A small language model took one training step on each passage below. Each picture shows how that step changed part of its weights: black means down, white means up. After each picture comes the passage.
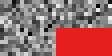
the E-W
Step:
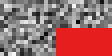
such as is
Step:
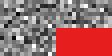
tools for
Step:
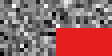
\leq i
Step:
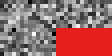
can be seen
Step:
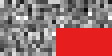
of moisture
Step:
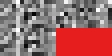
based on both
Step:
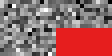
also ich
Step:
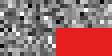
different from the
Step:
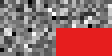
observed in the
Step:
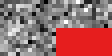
break into
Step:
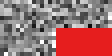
an important
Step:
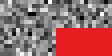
find especially
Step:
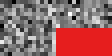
at border
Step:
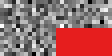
de suas
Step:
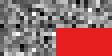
Bees. The
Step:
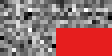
measurement by
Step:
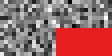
e de sua
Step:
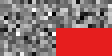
analyses are
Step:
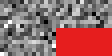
to design an
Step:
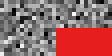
prevent the
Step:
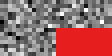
each subject
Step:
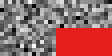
que o crime
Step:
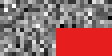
de Porto
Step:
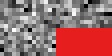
Media and
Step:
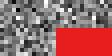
some extra
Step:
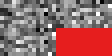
were washed
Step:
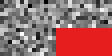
the same
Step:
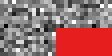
was developed for
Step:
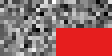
with respect to
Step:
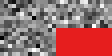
șir de
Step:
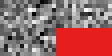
results are actively
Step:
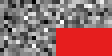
$\sin x
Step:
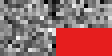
the project –
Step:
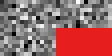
para atender o
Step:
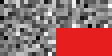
used the methodology
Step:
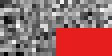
and capacitor
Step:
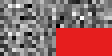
7. Reina
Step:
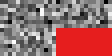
in gene
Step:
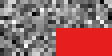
did not have
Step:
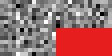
studies showing
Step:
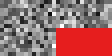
a strong
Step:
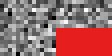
projects into
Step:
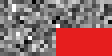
association &
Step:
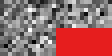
samples are
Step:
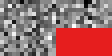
and deploying
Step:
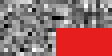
All potential
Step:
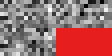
and the highest
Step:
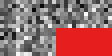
turlari ham
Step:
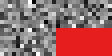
principios de
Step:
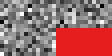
from existing
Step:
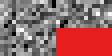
среда и
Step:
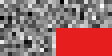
incidence of
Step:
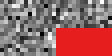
for tumor
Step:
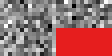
to progress
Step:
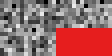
the inserted
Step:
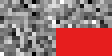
da parte
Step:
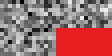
and further
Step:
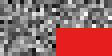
kurs bilan
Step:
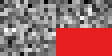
the initial
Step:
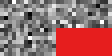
by cracking
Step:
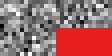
coil of
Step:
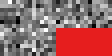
muertas que
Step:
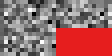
activities are
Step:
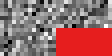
significant if not most
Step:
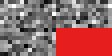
storage in
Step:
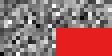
of depression
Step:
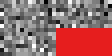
ist eine
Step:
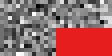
ve paravan
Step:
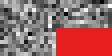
theory was
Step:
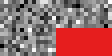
obtener las
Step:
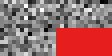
the public for the
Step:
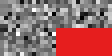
analyses and
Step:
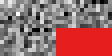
with that of the
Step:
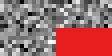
fact, our
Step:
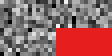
season in
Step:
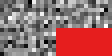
issue has
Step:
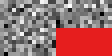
são tais
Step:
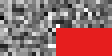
na análise
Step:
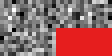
Bui Thi
